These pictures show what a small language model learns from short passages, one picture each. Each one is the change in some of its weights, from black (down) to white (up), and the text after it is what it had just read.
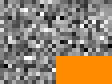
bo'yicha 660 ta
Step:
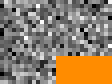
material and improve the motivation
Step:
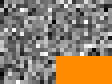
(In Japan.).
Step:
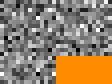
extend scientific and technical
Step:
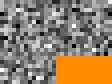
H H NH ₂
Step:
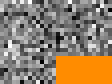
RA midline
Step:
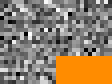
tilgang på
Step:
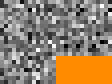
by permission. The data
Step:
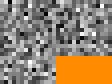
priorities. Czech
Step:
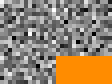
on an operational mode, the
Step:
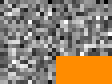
(2010): To lower down
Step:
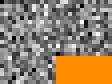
La Maestra:
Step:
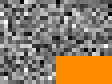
qator so'z
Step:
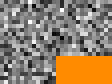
días. A partir de
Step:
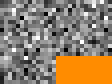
The findings of this work might
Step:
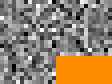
and changes the dynamics of
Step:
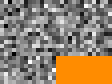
visto em quase
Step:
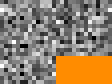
lo público y de lo
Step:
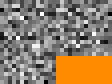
CUTTING OFF
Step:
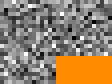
and south. Therefore,
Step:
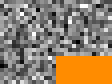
é a fronteira
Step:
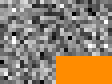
authors declare no
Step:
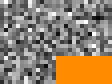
busy supermarket
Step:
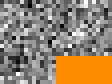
certainly point to the
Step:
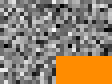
- развитие и
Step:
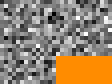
was uit te vinden
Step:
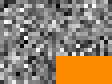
adopted for the study was
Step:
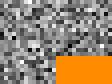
whole in consciousness
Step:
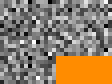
is found in or near human
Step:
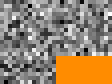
va fiziologiyasi
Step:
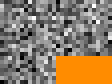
investigate gender-based
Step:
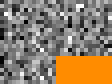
provisions of the
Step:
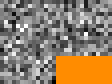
in Karachi,
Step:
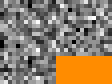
Siebers, D.
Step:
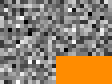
to group them into an overall
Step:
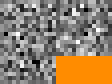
a way leading to find
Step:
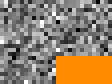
the material possess certain degree
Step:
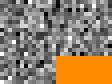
participation of education seekers and scientific
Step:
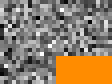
gap also constrains
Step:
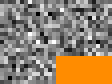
16. September
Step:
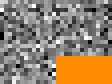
sobre la característica
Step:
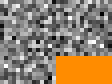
asosiy komponentlari
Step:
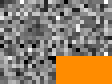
and Zazuleac,
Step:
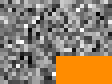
for historical memory, a
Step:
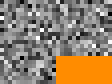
Subsequently, the
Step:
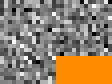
values and structures previously
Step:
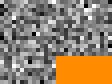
части формулы
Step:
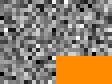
symptoms and the rate
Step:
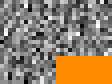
an alternative methodology is proposed
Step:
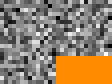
in it, and the
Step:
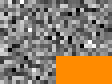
WHO: World Health
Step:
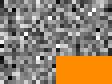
difference among the type of management
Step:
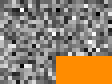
heat removal can
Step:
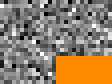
iborasini shior
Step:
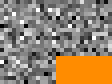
-1$ is significant in
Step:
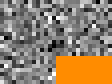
the trial of the request
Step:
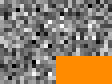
Рус. яз.:
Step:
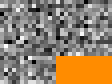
em São Luís do
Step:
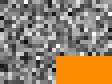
and create wealth in your
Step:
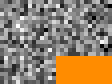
Africa have experienced an
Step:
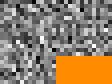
can offset trade balance
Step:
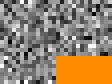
CRM, one must
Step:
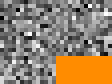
trillion dollarga
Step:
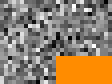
rapportant à la
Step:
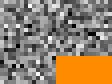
op het terrein van
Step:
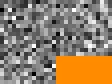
CO₂ capture; carbon
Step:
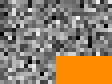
account the principle of
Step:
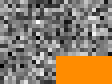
ставки. При
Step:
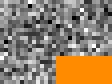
period under study. The incidence
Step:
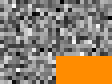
rotor angle was
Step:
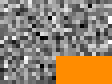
Sebagai Media
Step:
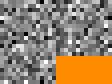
the world, some of the
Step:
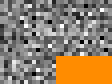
баллада. –
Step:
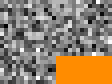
declarative. Key
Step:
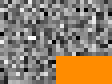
Crea lazos y
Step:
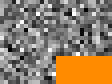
a structured questionnaire, data
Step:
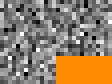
kreuze; die
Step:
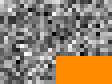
bo'ladi yoki ularga
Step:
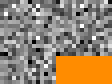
or social needs. -
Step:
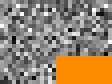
of 100 executions for
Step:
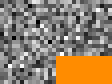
information visualizations.
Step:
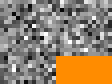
was determined by measurement of
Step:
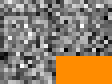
agentes penitenciários
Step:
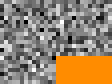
analyzing the components of
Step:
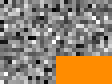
desarrollo de la
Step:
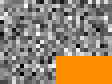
prevent the reduction of their
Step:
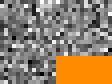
paper. Author contributions
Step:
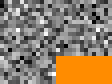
to labor migration, the
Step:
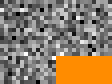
overhead. The
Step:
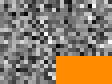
пробка, *ma
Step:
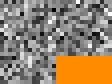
E, claro,
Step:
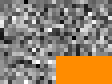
operating phase. As this
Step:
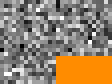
retains its claim
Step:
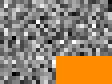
any new privileges and
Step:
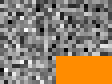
Os sintomas são
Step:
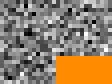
time they wanted.
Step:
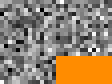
critique - a
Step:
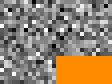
pendampingan ini
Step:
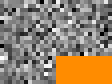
the integration of interactive and
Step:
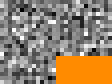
(Shu et al.,
